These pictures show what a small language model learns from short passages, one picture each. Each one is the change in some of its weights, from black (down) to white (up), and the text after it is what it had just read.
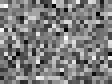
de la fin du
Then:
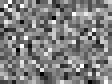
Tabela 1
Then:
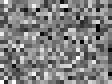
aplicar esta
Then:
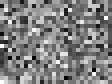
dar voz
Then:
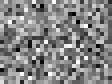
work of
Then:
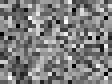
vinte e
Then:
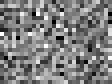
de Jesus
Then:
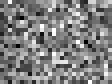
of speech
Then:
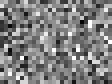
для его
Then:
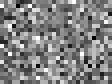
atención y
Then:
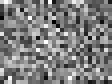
a través
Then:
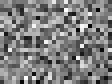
valor está
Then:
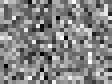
a system with
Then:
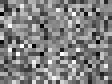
a acestora
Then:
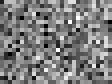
klinik va
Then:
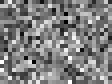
motivação para
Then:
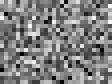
que nombre
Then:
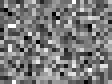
to dobré
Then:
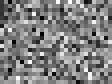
temsil ve
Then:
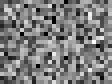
jins bilan
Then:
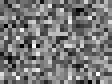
ein, da
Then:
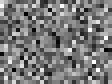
союза /
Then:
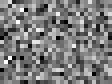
Rio de
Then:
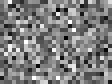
põe em
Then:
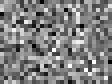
moment that
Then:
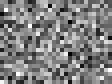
la suya y
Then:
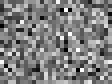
teams in
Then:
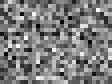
de operación
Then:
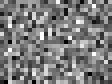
te nemen
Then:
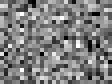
the war they
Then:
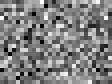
species and
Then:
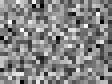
Work of
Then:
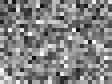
de Cultura
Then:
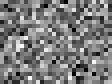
modo que,
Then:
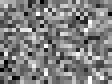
за счет
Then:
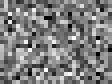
w roku
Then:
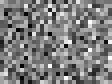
области –
